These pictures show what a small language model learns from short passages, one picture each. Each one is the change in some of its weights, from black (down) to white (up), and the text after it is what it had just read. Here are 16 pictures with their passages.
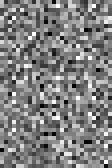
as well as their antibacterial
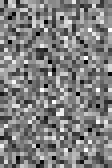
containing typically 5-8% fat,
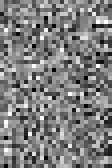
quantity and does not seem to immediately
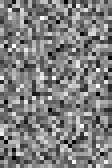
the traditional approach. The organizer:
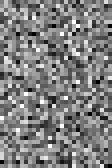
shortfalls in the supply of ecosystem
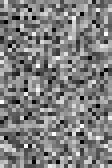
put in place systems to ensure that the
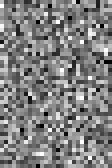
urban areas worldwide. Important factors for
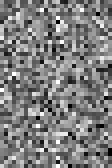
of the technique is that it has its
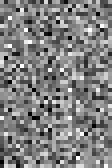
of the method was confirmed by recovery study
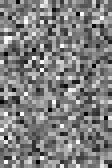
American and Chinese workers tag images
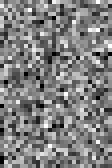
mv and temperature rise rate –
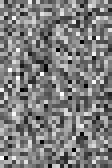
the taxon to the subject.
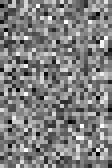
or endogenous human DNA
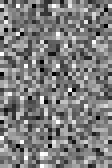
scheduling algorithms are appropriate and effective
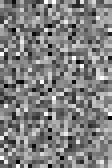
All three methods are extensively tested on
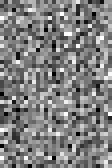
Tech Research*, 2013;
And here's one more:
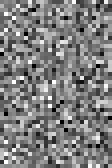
your workplace? Yes 0
